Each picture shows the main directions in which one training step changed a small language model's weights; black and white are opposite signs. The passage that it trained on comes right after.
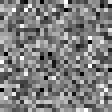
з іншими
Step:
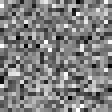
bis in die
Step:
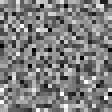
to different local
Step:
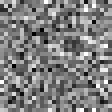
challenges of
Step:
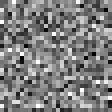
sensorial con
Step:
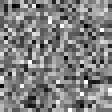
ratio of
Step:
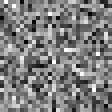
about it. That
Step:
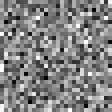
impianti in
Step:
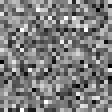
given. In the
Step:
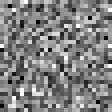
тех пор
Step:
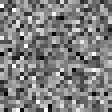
world that
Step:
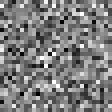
in it. This approach
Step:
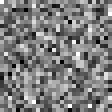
erkin ijodiy
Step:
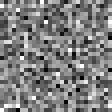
tasks, such
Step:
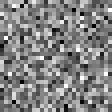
N. et al.
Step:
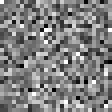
methods: from the
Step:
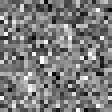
Characterization of
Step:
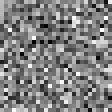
of the complexes
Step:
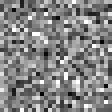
knowledge processes
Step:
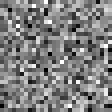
waktu malam
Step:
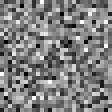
Contribution of
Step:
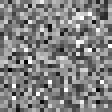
Pas du tout
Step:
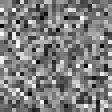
die weet wat
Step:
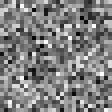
estarem de
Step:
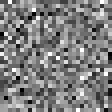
of the digital
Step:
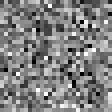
libre. En
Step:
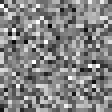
After 15 to
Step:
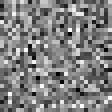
país se
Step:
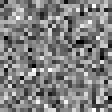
of southern
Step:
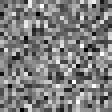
З одного
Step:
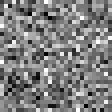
Em seguida
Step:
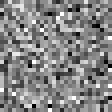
the new technique
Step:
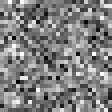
we propose an
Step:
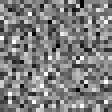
pues eran
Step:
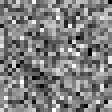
Second generation
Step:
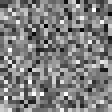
colony of
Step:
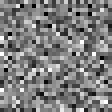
of Producing
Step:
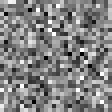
dominance of
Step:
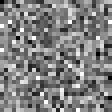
el conjunto
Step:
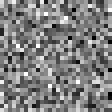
the existing
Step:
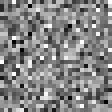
best fits the
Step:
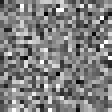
поведения к
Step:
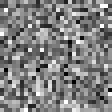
these. Examines
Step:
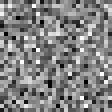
An external
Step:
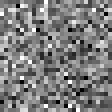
reprodução ou
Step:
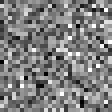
al mismo
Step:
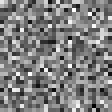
the board,
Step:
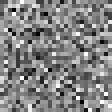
register of
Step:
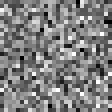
en attribuant
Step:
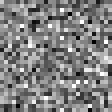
becomes possible
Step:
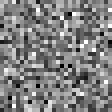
and Basin
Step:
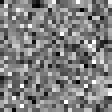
espaço do
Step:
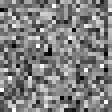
Convert the
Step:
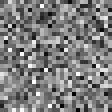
of how complex the
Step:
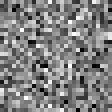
para tratar
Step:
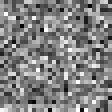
patients and 28%
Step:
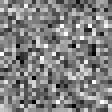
placed at the
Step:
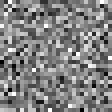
of Professional
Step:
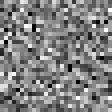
e documental que
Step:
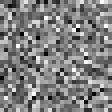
mean value of
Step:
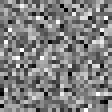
of Use,
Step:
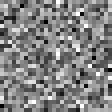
absolute and
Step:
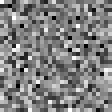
direct verband
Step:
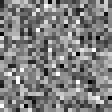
savol –
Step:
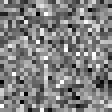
4% Social
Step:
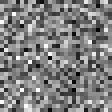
to foster
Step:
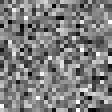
del loro
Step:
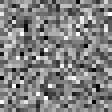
to captivate and
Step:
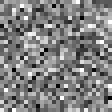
by the emperor
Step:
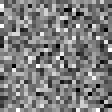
, медиана
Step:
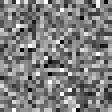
was made to
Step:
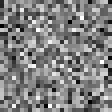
experiences within
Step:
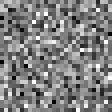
Hence, researchers
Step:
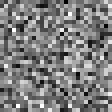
this course
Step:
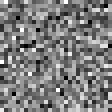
is a concern
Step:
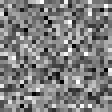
violência e
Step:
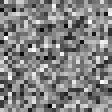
an “image”
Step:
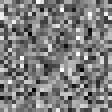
No In elevation
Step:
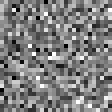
uprising of
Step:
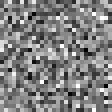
that requires
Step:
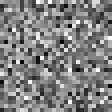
all databases,
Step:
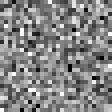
elementos que
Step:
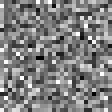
regardless of
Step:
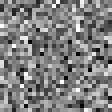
menor que yo
